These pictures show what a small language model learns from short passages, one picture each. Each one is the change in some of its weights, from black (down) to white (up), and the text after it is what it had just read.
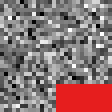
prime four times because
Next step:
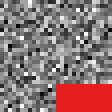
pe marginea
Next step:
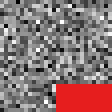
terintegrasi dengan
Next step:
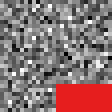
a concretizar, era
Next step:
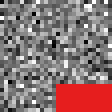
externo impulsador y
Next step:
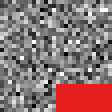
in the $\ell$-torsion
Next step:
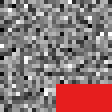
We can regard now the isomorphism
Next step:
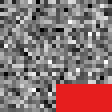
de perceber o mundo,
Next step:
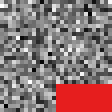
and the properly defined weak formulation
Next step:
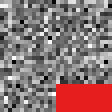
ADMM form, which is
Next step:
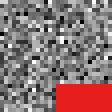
program: we give a number
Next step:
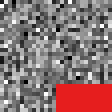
modèle N-GARCH
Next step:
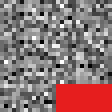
\ \ \textnormal{(see
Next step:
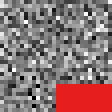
and for each such question we are
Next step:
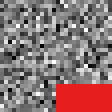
of birth-and-death
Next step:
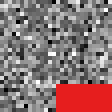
with LRD and, therefore,
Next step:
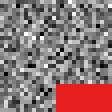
satisfy the constraints. We also
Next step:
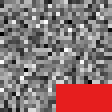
\item Propagation of
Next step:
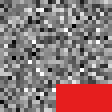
$Y$: \begin{equation}
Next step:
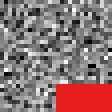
10. qiyinchilik
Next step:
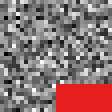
to correspond to the quantum
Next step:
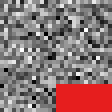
that $|S|\geq k$?
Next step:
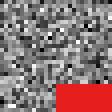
Zheng Z, Dai
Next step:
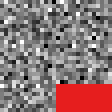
a prominent open problem in
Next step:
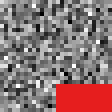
regel kan het beste
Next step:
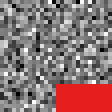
ou você gosto
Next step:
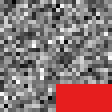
concept of the analytic
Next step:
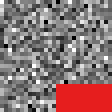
,\ldots ,\omega_n)
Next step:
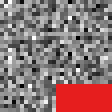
\caption{ Convergence
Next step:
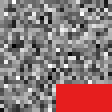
it is thus unstable.
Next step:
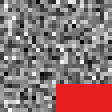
Poincar\'e maps
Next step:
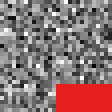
DEVS, mostrando
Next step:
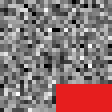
را'lar denilmiş
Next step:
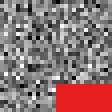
using BLAS as follows:
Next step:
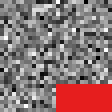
relacionar las evaluaciones
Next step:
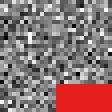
labeled an up-down
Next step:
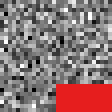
map is again $\rho =
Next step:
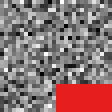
is small enough, and in
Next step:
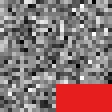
gestão responsável e
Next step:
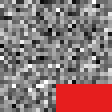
= 0$ if and only if
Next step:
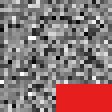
homotopically nontrivial
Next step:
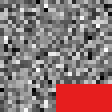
comunque il pascolo e
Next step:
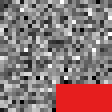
including scientific
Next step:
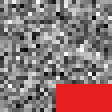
small detour via a presentation
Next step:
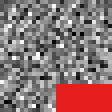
in a similar way.
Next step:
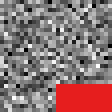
vez, estuvo a cargo
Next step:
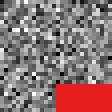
desired with sufficient
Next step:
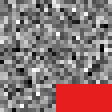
hatto quduqlar
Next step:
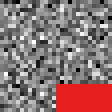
обеспечения для
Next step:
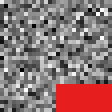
define an involution $z
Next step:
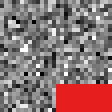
here for convenience.
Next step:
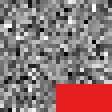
the set of all words in
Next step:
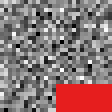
into account the fact that the
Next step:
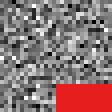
a division ring
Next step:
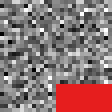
equivalently, the choice of
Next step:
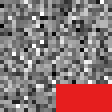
diferentes níveis e
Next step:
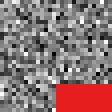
induces the (naive)
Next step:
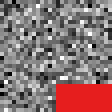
Taylor, Diana
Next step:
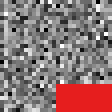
Вивчення систем
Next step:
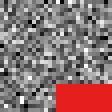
let $m_\sigma$ be the
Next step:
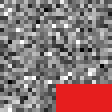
alcanzando a la
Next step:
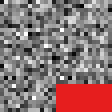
shall always suppose
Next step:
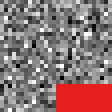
degan tamoyil asosiy
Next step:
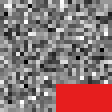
“Mengapa kita
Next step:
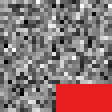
an exponent $^\sigma$,
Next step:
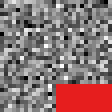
shall see, all come from some
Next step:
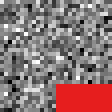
important source of
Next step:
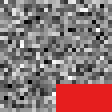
avant d'examiner
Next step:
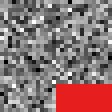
juventud, pues la
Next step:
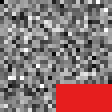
hereditary condition at any of
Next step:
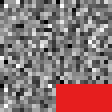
эти навыки для
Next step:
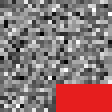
decay of boundary-induced
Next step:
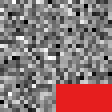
vector spaces generated by elements
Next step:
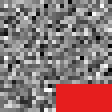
lokal tarmoqda
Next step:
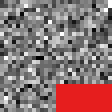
KG immer wieder
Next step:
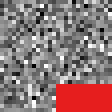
kashf qilishida
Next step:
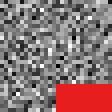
reduz o tamanho das
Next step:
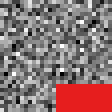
rollen m.b.t.
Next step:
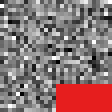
v\or w\or x\or
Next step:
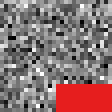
$\cM$ is denoted by
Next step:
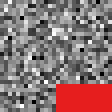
Foi deste modo que
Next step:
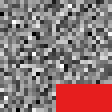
ham turli fan
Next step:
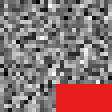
ней кулачок 12
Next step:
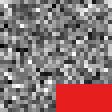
the Stein-Chen method
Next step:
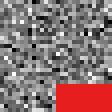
Victoria Moraes
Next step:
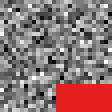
de laatste jaren
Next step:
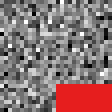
elements for the deformation.
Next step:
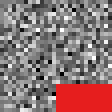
taking $s=0$
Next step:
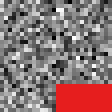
- \boldsymbol{x}(\xi))
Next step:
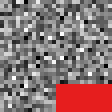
dentro del trabajo no
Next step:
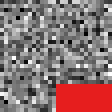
very close (for
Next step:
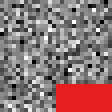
by hypothesis, we obtain
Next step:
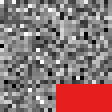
fiber $Y$ as in the
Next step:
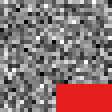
is an immediate consequence of
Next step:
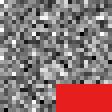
\phi(t)$; and \item
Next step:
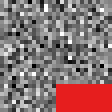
talqinini qabul
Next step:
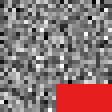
taqir tuproqlar
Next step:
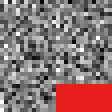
L.M. Hitt.
